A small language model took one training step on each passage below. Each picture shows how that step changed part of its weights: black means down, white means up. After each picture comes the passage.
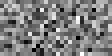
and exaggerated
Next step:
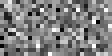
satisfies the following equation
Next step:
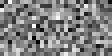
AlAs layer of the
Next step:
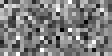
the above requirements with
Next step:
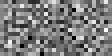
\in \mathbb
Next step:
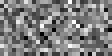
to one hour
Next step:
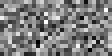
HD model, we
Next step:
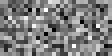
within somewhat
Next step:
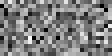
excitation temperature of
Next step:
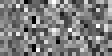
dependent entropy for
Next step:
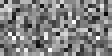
this does not seem
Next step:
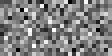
sinograms using
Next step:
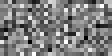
\vert \leq
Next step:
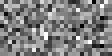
proper holomorphic correspondence
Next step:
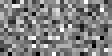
a bad data detector
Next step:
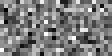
i\omega +\theta
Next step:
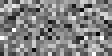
such a case, we
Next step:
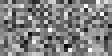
\medskip {\bf
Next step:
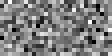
The wavelength of the
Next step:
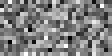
experiment the localized
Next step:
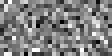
If $\ell$ is
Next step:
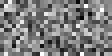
characterized by the
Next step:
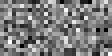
\times \int
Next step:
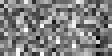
to each of the three
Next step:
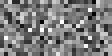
triangulated equivalence
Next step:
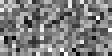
with uncertain
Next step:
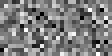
$\cG$ are
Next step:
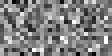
measure, which is
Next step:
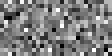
possible to find analytic
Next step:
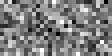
map is explicated
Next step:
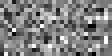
processes, which in
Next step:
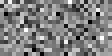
may fragment into
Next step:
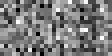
us start with some
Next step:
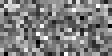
are obtained for $\alpha
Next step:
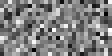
applications are discussed, including
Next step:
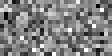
formulate a system in
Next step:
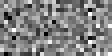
well. However, it
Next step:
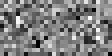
solving such system of
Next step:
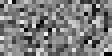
All experiments are
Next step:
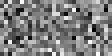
more transparent.
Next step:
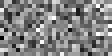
systems of ordinary
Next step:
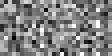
Lemma is known as a
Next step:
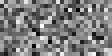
to keep
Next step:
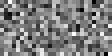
algorithms at the
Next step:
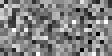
the user to change
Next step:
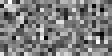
must then be at least
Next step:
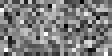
exponential weighting,
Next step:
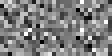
was allowed to
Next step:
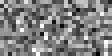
to a modification of
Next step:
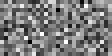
\cdots \leq
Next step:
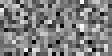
coboundedly on
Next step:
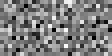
\] Hence if we
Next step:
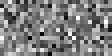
evolves from right
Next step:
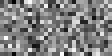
of the finite approximating
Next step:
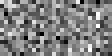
has relatively large values at
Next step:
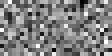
elements) and its
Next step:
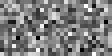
and did not see
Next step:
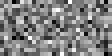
an example, the fixed
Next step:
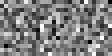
to give a positive
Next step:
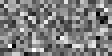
in this section we
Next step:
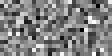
of walks
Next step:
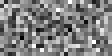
the basics with some
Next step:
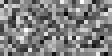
the weak independence
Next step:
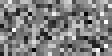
notations, we have
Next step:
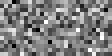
gave a construction with
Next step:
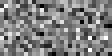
be noted that the
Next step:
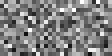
in the base locus
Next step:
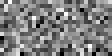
For each $\varphi
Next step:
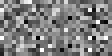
not have, is that
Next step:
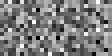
that we can see the
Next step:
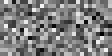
$\mathscr X$ be
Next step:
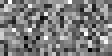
We start with an
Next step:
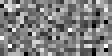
will see, in this
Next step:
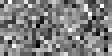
The host contribution was
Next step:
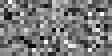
alternative way to
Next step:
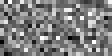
same results for the more
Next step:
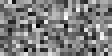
B} -{\mathbf
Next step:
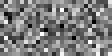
critical temperature profile.
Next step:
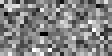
can be explicitly
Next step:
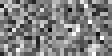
is a central flux,
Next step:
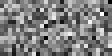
and it proves Theorem
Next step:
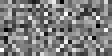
\sigma \geq
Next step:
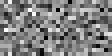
description of NS
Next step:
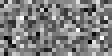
we may choose a
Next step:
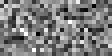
the very high temperature
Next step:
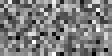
relations. One can see
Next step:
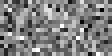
function of the curvature
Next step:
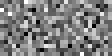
Integrating by
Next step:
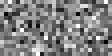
presented a new method for
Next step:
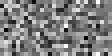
is the correct
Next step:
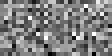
\medskip With $\mathcal
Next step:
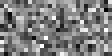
functions $g:\bb
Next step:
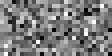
= h \circ
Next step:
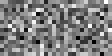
{\bibfield {journal}
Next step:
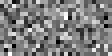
down the expansion of
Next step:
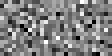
(conditional on
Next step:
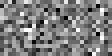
Take a
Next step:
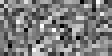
to conclude whether two distributions
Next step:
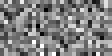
few months.
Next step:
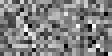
considers an energy
